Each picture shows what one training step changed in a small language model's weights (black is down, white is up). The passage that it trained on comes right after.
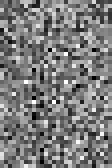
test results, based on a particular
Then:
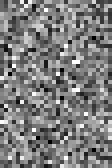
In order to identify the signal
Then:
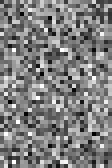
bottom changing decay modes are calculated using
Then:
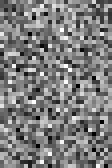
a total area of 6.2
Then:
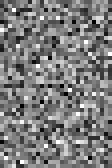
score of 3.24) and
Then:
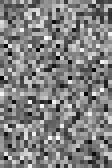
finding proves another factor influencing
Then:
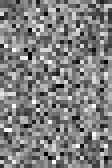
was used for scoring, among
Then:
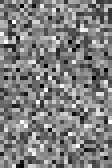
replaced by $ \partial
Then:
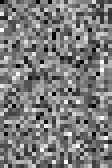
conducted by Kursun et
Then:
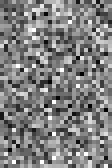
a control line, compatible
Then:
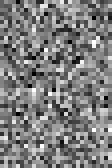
\--- including those derived from
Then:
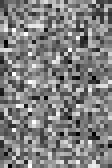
Darshan RM,
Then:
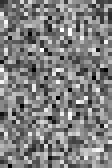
The CCD development at Lawrence
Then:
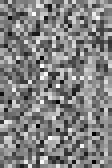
avoid some varieties of
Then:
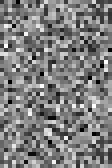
for integrating spin effects into standard
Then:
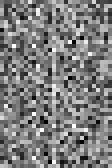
African Open Data Platform,
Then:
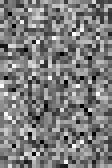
and excluded from the current
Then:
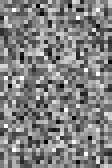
SIMs enhance student motivation,
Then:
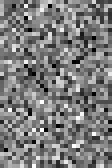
which is created in the following
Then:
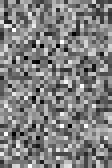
because it has the lowest electron
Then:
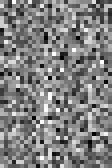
perturbing waves straddling
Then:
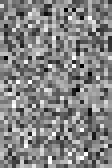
power based on banding pattern
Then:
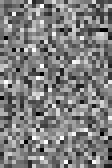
their circumstances, can read
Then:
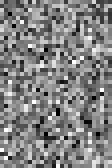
and a longitudinal questionnaire monthly for
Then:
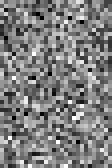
in the later years (Raj
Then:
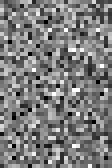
emphasizing the transmission of learned
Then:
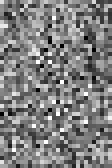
molecular plane, show remarkable agreement
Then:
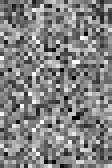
the consumption of healthy and sustainable
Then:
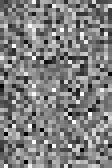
R, Hesam M,
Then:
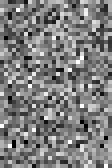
both of which are alliances
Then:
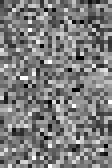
quark. Because of the last
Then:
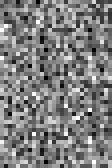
bypass blocked or narrowed
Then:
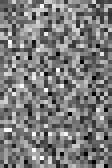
a state that is consistent with the
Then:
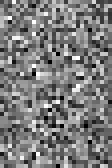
consistent with the picture that the phase
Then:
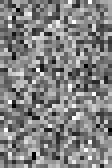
the maximum possible value that can be
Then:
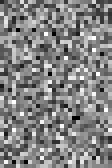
Their characterisation is presented in Table
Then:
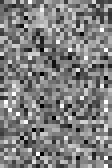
$\Psi_2$ also becomes
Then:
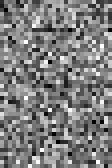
in general \emph{there is
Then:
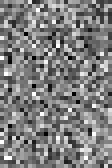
they observe large-scale collective
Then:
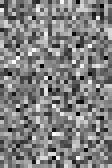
innovative Bundling Pricing Model
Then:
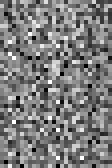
system vulnerable to climate change.
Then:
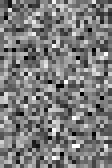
declared by the authors of this
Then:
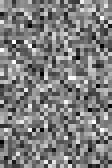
hh-exciton transition
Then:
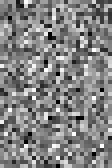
models which perform poorly in previous
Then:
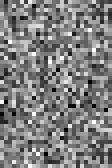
In Ayurveda,
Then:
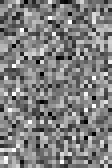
=\pi /2$ we have
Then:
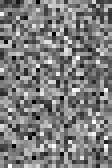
of a total of 104
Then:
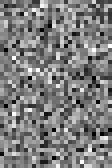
line equal to critical exponent
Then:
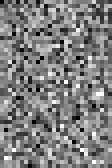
at both ends before the
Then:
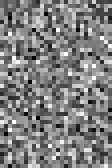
(top), asymmetries
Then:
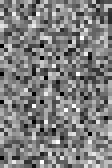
interdisciplinary expert
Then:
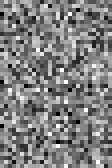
with decreasing \Ntot\ is
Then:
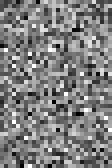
of the fraction image. Fig.
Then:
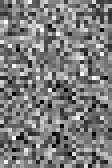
simulations with $L=128$
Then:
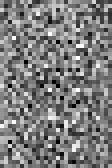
literacy of its population. According
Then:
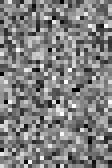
cell is one of the most popular
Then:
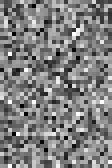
mobile in the first place; followed
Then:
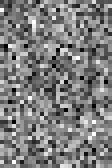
have considered the nucleus as an
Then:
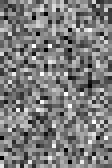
aunt. To ... all
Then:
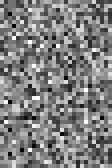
and different liquidity indices. The
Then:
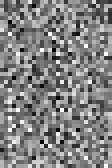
classroom into an innovative educational
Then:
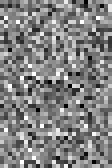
priorities and decision pipelines between
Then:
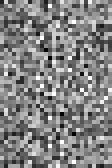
be linear, precise, accurate,
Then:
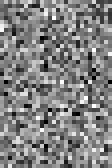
derivations in the preceding
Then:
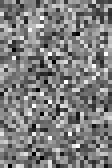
is achieved by applying an additional weight
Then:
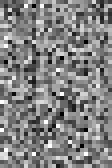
"*The Quantum Physics of
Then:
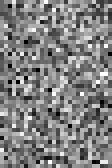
``OPE'' errors assigned
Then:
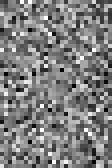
If a pulsar is found,
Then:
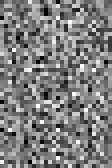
graphing skills after the treatment as
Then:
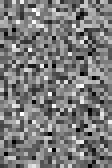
skyrmions. As *z*
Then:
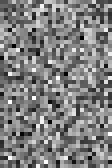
a non-probabilistic,
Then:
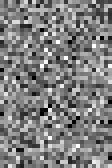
& \text{with the probability
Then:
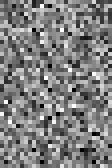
the 4-particle operators up to
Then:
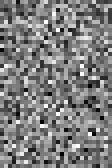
parameters of Carbon-13
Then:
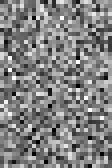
baccalaureate students
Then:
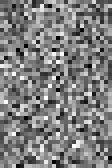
the $x$-component of
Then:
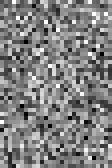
induced metric $g_{ij}$
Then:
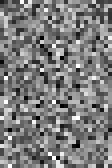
This paper presents the first results of
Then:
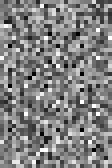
from climate models, these complexities
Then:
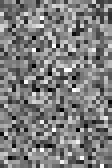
is the determination of the occurrence
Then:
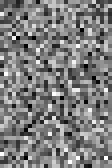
of demands on them. Using
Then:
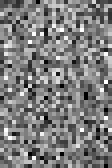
of their data if give public access
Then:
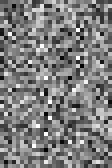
the slab. Hence, without
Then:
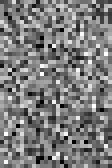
method is also extended to produce various
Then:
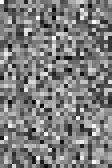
models). \end{enumerate}
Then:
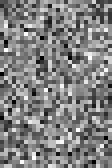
McLuhan, was of
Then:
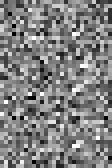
and the adoption of best practices
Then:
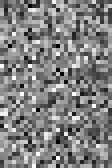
95%, sensitivity and specificity of
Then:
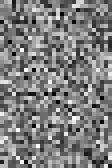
and increasing the effectiveness of organizations.
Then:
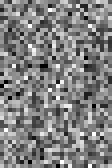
discovering directly follows graphs
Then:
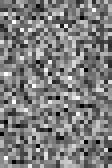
To some extent | **22**
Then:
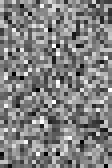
leveraging causal modeling, this
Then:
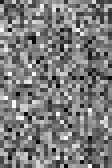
zero for each quadrant (Figure
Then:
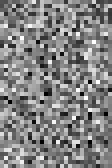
Rabindranath along with
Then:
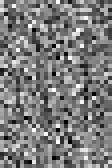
2005 to use country-specific
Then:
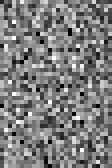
link the ODPs with their
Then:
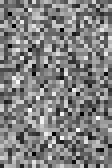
and an integer $N$.
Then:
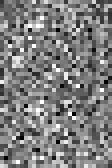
P is odd and $Q
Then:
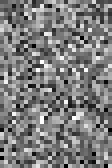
the spatial autocorrelation of
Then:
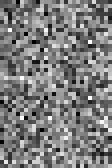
(mg/L) Total SO
